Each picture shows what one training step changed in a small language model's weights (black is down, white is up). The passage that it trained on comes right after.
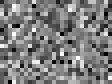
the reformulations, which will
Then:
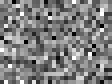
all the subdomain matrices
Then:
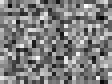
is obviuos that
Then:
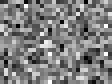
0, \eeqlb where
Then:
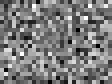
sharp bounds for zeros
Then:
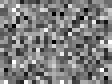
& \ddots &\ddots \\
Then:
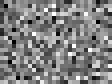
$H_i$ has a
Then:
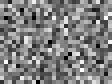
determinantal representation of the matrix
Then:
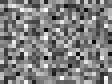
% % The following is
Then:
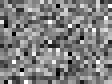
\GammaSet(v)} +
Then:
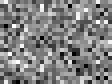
\widetilde{g} =
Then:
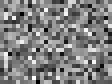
The order of the top
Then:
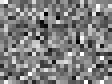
metric space is {\it complete} if
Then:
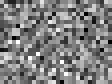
monotonicity of the
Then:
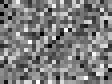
of $S$. The specific
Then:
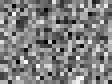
then \begin{center}
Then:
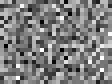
generated by this process. Let
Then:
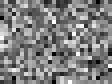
by $c_a$. Thus,
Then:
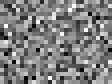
u \in \mathcal{G}.
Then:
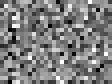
the other hand the kernel of the
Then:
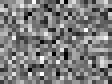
of indexes of the
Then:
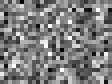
the integrodifferential
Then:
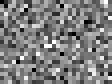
sets in $\mathcal{F}$.
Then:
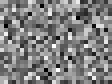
p $-atoms of
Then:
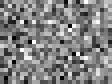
:= \left\{ \varphi \in
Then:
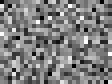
data with the EnKF
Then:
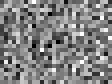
formula 2.11.5 from
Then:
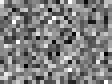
of this section, we list an
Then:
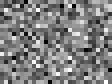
in such cases, is shown
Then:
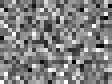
duality results, like
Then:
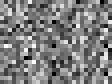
original arc
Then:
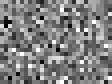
give a counter example which
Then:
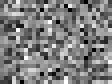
minimax lower bounds of
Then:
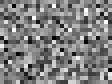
\oplus V^*)$, which is
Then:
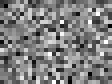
L$ to be the image of
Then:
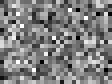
this case the geometric interpretation
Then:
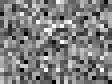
a division by zero
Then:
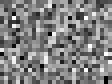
simplicity, we consider
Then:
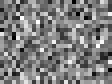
two Tchebyshev
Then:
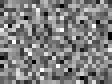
has a positive sign according
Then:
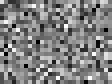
dashpot is very
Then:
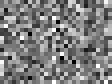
of such examples was found in
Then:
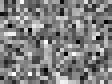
exhibit quick
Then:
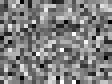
This makes $S$ a
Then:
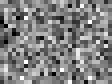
Guoxin Tendering
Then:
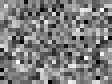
$P_m$ (it is
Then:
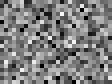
exploring its search
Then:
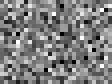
$4a$ we have either
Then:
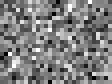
the density distributions and local
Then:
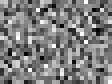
g}_0$ are given by $$
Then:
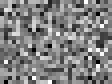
to work locally for all this
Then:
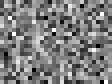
characterization of free interpolation
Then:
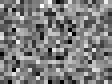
a consequence, we have that the
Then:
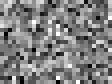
to notice that the expressions
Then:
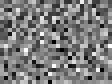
use the summation convention for
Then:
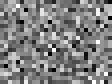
Are there any extremal
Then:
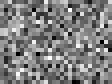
\textit{must} then be
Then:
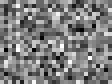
the same commensurability
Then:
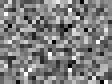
for all $x,u$,
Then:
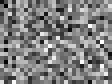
s_r\}$ is in a unique
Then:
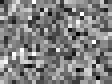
the measure $P_k$ is
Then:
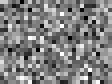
guarantees the
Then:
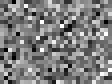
then $\oo u$ does not
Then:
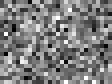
deletes the last component
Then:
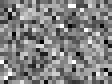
$\Vert \mathbb{E}
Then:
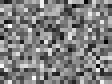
the surrogate of
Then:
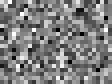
the separations between the
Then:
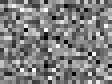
% % For any vertex
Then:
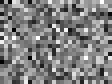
of the transition maps
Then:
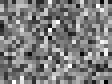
that the corresponding limit is equal to
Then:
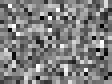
be improved in this
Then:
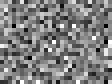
and problem parameters $\theta$, the
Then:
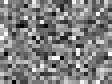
for e) $r=
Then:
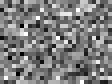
their modular fibers
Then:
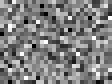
model states are the cell
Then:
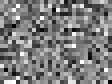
by the hydrodynamic
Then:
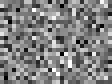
goal starting from any point
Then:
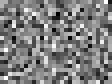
algebras and their actions on
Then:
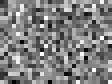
$m>3$ this is
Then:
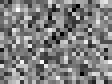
configurations with a finite
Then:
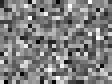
the above estimates into the
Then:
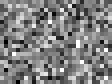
\ \lambda \geq 0 . &
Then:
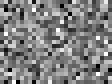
symmetries; the second and the
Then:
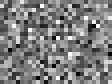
gap \cite{KL}).
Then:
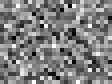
\in \mathfrak{k}. $$
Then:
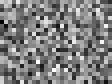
compare based on the best
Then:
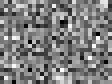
strongly convex condition
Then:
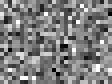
solution is to solve the optimization
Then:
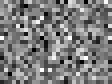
of the spectrum of the
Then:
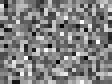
that any vector field transverse to a
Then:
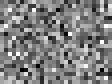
\item[] question
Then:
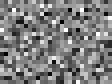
et du fait que
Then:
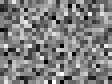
a function $g\in
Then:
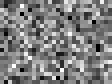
$\delta>0$ such that
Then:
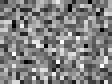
the nonlinear PDEs in
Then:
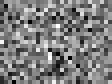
$ (recall that $
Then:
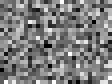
degree of $k$. This is
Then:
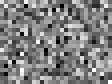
where $M \geq 0$ is
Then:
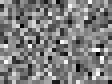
the form in Equation
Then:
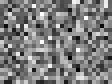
small perturbations of the
